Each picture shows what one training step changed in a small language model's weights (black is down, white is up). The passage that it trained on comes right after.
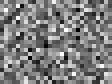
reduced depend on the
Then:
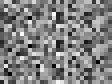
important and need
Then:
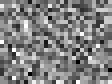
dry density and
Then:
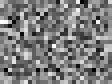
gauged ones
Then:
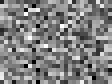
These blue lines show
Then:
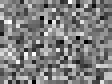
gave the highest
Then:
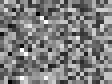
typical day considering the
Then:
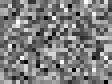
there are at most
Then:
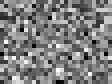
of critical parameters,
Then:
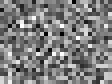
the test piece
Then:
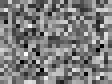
to restrict the
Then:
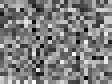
than the distance between
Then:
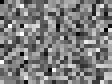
ml of
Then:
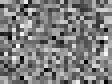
comparative simulations.
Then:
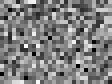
chapter provides
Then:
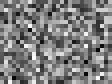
to a lower
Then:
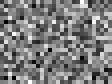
median plane to the
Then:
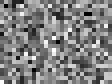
ALDA includes
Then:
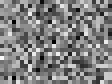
been made by
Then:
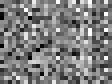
invasion and
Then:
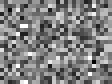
curved interface
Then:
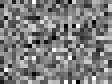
recently, it is
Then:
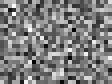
academic performance of students
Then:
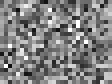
consider is therefore broken
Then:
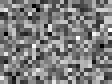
with their surrounding environment
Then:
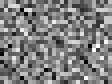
large uncertainties. All
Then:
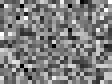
large proteins
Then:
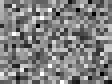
deformed geometry.
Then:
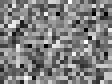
than M3 are
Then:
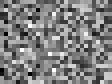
and culture to
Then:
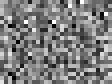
a promising adjunct
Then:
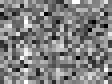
task manually.
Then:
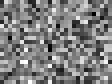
kW; Let
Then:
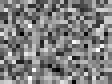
to three years in
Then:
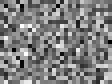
supply management system for
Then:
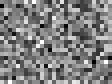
\nonumber \\
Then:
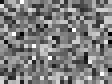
ratio of one
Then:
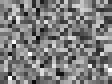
loud noise -
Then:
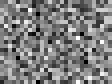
lines shifted to
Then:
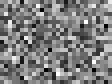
across sectors. -
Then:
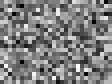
in two possible resonance
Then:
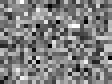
of mesonic
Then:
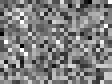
resolved using the
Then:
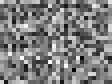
[1] established
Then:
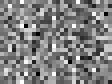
Despite decades
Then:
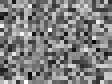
where groups of related
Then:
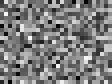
algorithm calculation),
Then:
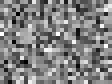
a result of limited
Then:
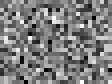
saturation. Consequently,
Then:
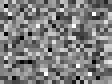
flood risks in
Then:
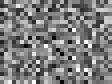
from the as
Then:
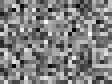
other symptoms which were
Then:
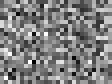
the prediction of
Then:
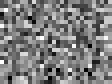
forcing function
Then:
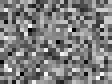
to these residual
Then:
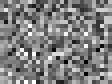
to measuring the
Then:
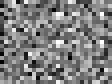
databases, such
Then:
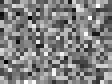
and the structure of
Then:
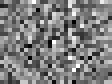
freedom) is reduced
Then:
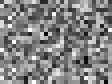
pads is
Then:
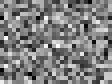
for feasibility studies
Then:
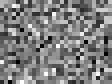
small farmers.
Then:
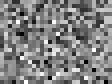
The five sources listed
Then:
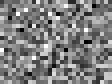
is an integral part
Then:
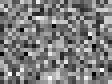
cluster, we found
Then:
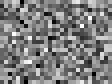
bulk. The hybrid
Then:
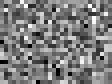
such signal up to
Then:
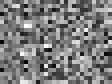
proper manner once the
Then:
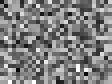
in the level of
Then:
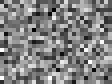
resulting effect is
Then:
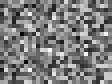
compared to other
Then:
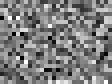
we discuss later.
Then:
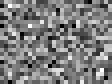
content format, especially
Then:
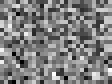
the frequency increased
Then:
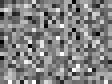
minutes and for the
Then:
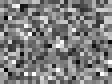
release of one of
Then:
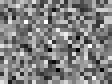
be solved by
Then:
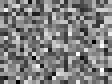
external fields)}
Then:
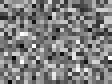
of Experimental
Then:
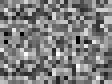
in presence of
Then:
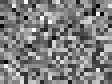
is reflected in
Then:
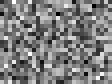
to an order of
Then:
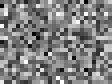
with the GS
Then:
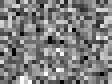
the same year,
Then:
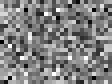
Figure 3 shows the
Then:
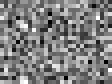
a mass function for
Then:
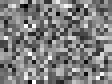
to be mutually
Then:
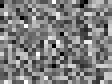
captured using a
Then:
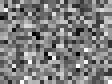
policy with perfect user
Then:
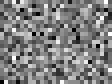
precision measurements of the
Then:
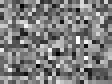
supported in part by
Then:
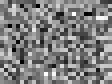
a unique wind
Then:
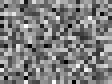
are no specific
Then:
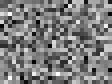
of matrices (or
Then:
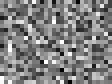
4 showed the students
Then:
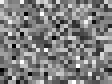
defining small and
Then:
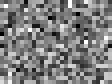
the adapter's
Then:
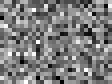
authors by the way
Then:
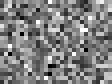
occurring in
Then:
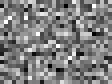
an IoT framework
